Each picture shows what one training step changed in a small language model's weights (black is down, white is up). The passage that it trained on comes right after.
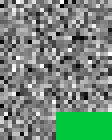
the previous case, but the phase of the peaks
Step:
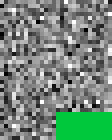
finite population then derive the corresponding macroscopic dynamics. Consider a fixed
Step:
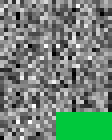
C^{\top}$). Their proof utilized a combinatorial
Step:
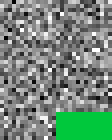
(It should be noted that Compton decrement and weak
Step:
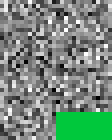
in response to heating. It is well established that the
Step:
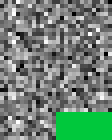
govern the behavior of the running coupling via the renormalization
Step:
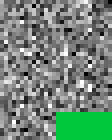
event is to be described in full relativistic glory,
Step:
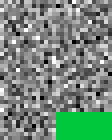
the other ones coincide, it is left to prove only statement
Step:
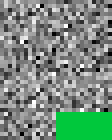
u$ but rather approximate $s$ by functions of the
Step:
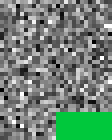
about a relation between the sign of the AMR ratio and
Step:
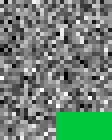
annihilator of $f_i$ in
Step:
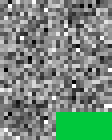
pursuing other objectives. My choice has been
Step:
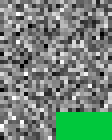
introduce noticeable accuracy degradation in the transient
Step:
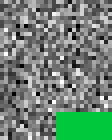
have, for $X,Y \in \gg$
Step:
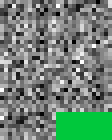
different choices of foreground cleaning algorithms employed. We
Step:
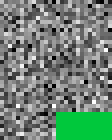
Russian Federation under the grant
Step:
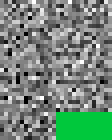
by Proposition~\ref{proposition.properties.phi},
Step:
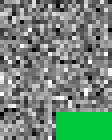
\prob[x \to o] =
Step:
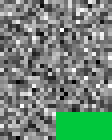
are determined by the action of $W$ on
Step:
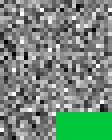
a proper $\tau$, we can exclude the great majority of
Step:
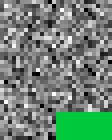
$l$-adic Abel-Jacobi map $$
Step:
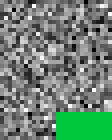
of rotation. For each subpopulation within the cluster
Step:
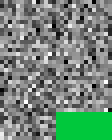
\newcommand{\dime}[1] {\mm{\rm
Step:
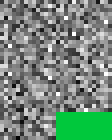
in Almgren [Alm,
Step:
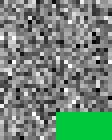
\,, \end{equation*} with cell-wise constant approximations
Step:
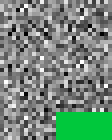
is sober. They also obtain the result that a monotone
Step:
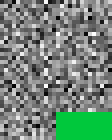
G. P. Scott, {\em The space
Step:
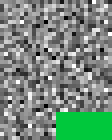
simulations on electronic properties show NBT as a direct band
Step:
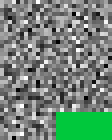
earns a higher profit in circumstances under which
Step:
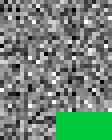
sequence of $X$ and of $F.$ If
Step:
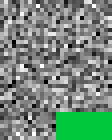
within a 1\% of its saturated form for
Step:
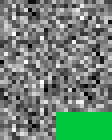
$\ilq\i$-admissible function
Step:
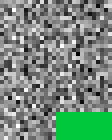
a simple uniqueness result. We also generalize the results to
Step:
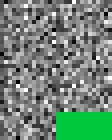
tick num = 1, major grid style =
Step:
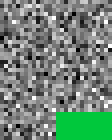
size of 8 with 100 epochs, and the
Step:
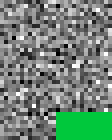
the Ricci curvature give us $$\lap |\grad
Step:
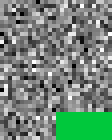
We fix the integration constant $c_2$ in order
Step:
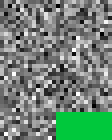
symmetry of the donut. We refer to
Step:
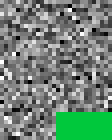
are of order $j$. All coefficients in the remainder
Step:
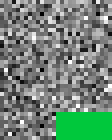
referred to as Z Dra (AB) D). The
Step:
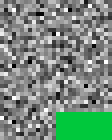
smaller peak magnitudes and a steeper
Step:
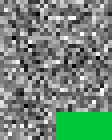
$\Delta_2$-condition globally.
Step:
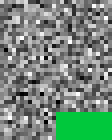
$d S_1$ stands for the canonical surface measure
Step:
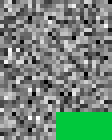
RIMS, Kyoto University} {\bf
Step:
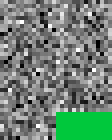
indicate that they are more important in capturing the variation
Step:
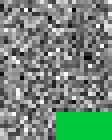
pairing implies that $\partial(\lambda)=0$. By
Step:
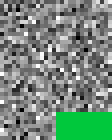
$\Lambda$ containing a subgroup isomorphic to $F_2
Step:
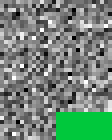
level of star formation may also be required. Hence, we
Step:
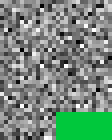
reduced by the masking procedure to a level comparable to
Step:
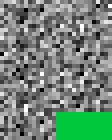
coupled evolution equations for the two bands into phase space language.
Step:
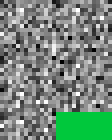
\frac 1 {2d} \epsilon
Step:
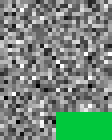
In order to produce a baryon asymmetry, we must have
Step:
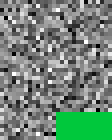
complexes $\tom^{\fd}_X(\V)$ and
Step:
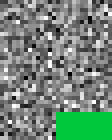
\sigma_z^3 \rangle$, $\langle
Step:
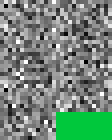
and empowers users to extract meaningful insights from
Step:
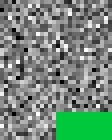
$D$ and $D_s$. We ignore
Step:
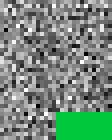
they share the common objective of minimizing the loss for generating
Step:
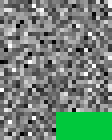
forward-scattering channel, the exchanged momentum ${\bf
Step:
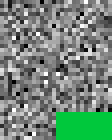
is verified. The detailed proofs are organized in
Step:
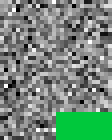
is to cover points with a fixed number $K$ of
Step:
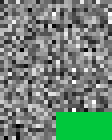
\leq n\}$. The Coxeter group is isomorphic
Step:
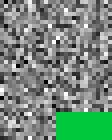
plot, opacity=0.8] fill
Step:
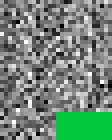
finite direct product of Artinian local duo
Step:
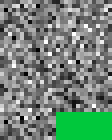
\theta}} \nonumber \\&-& \alpha
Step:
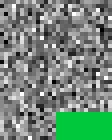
real, positive roots of the lapse function defined in
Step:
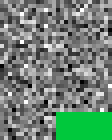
including a commercial laser frequency comb from Menlo
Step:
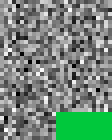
MGRIT for chaotic initial value problems. We
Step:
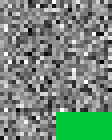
We will show this by giving an example of an algebra
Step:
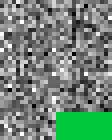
to the domain of the operator $x$. Let
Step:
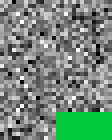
ground states are characterized by two conserved charges, being
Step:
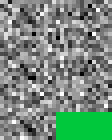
Ordering of Events in a Distributed
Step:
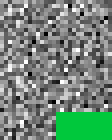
neutral (S0) hidden state at Llama's
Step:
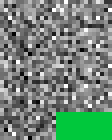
See Athreya and Karlin
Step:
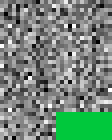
rather cumbersome (our expression agrees with the result
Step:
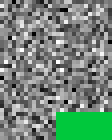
atoll sources, such as GX\,13+1
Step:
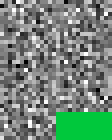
the positions were also determined by IMFIT. The previous
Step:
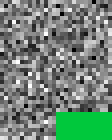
order polynomial over $\mathbf{F}$ (instead
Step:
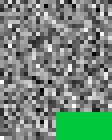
and $C$ is denoted by $B \otimes
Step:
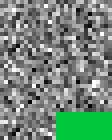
type 1 subdiagonal algebras, we have the following
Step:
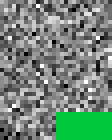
of the screened Coulomb interaction is taken from a
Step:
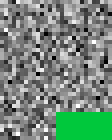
it is important to stress that the derivatives inside the matrix are
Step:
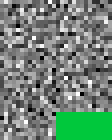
comparing the potential vorticity in the standard (dry)
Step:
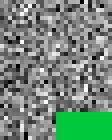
from a sequence of minor mergers with smaller objects
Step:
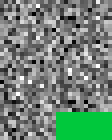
velocities $\om$ and at zero nuclear temperature, the chemical
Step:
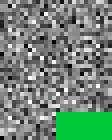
*et al.* (1988). The asymptotic biases
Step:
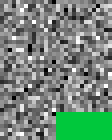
In $\R^3$, the minimum volume of a universal
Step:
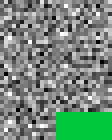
monotonically and finally reaches the de-Sitter
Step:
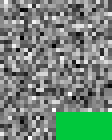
shows good qualitative agreement with DNS for low values of the
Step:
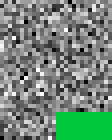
a poset where $A \cup B$ is a
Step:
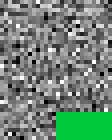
electron microscopy (SEM) image of the device
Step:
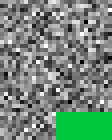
are available over 1360~sq~deg of the
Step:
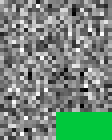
of these variations on the magnitude of the back-diffusion
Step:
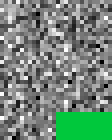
main two methods to form an amorphous structure starting from
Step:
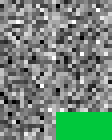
show a marked temperature dependence. As can be seen in
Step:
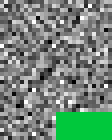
$\mu$m sources with 2MASS counterparts
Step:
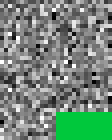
1738411. \bibliographystyle{IEEEtran}
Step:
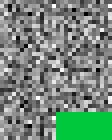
is separable, or not. If it is separable, it
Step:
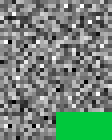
Since all the fields have non-trivial background values, the
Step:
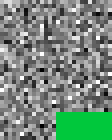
fact that a holomorphic function with the property that
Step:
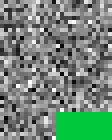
denote exponents of $x_{ij}(-n)$ and
